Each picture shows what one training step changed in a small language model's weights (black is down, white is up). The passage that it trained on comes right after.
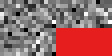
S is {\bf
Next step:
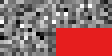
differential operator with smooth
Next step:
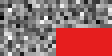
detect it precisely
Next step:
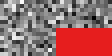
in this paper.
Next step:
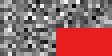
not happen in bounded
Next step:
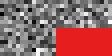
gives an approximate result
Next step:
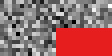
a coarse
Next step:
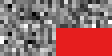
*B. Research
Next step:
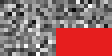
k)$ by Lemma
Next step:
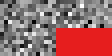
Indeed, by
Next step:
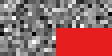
and the sufficient
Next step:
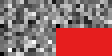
finite limit as
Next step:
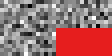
how we generate our
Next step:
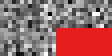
primitive 8th root
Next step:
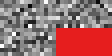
the independent noise variables
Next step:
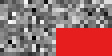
can arise from the
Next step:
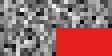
any family $\mathcal
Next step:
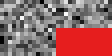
the set of elements
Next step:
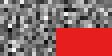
clustering can be
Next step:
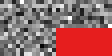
points, and the
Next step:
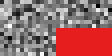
values, see
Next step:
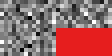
for each $A
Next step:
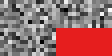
respect to an,
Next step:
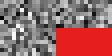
logic in
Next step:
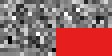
and its derivative.
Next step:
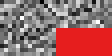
the following values \[
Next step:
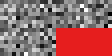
of the complex
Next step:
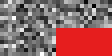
and to replace
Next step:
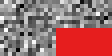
results and examples that
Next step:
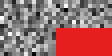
direct computation, we
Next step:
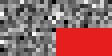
on at least 5
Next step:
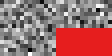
the initialization of
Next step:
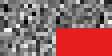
concentrated on
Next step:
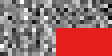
direct image extension from
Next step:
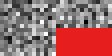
transfer fitting,
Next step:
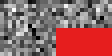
$\pi$ with
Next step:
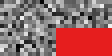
the group algebra of
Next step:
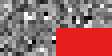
key individual
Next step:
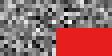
that can be given
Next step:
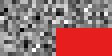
class consisting of
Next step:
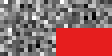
compactness results.
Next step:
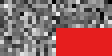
now on, we
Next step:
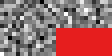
the degrees of its
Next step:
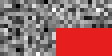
also happens that all
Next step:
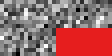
nonforesty graph
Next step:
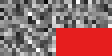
for each point in
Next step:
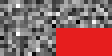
\emptyset$ or
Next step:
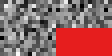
then $\fp
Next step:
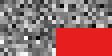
a hubcap
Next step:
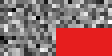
By pulling back
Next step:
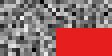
the random variable
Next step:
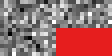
able to capture
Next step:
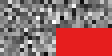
% STR
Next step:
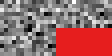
In this section we
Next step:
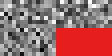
parts inductively
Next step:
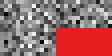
(n \omega
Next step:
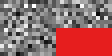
with a negative multiplicity
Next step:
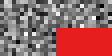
replacing it with the
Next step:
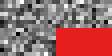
spectral gaps at
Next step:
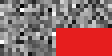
aimed at
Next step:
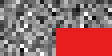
to the choice of
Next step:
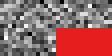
the other end outside
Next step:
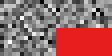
the absolute value of
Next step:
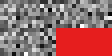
of the corresponding
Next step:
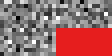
divergence form quasilinear
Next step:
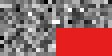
is finite for each
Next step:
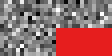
so was the choice
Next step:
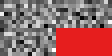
by $C$
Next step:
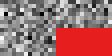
drawn from each
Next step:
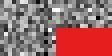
squares since the model
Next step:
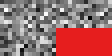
n \leq
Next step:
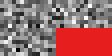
connected components of \(
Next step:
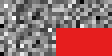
spaces and the
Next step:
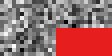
some vertices and
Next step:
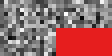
all its components are
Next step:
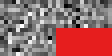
This statement is usually
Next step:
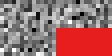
system of Problem
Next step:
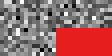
element whose minimal polynomial
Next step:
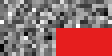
Algebraic multigrid
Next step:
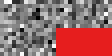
line bundles.}
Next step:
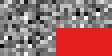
la suite des
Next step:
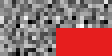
plane graph without
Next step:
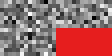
for symmetric polynomials}
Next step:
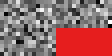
E \left(
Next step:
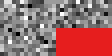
many transversal double
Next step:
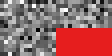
satisfying minimal assumptions at
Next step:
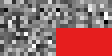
positive matrix corresponding to
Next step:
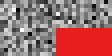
diameter} of a
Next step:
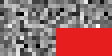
all $0
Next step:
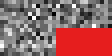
grid to fulfill
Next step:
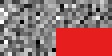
Table 5.
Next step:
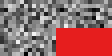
function $f$
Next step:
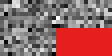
\be |\nabla
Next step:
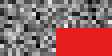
$f$ induces
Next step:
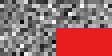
Hence, by the
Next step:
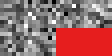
is to unify
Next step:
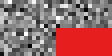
form, as well
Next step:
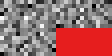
three types of non
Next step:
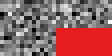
$p$ be
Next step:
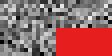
of the main result
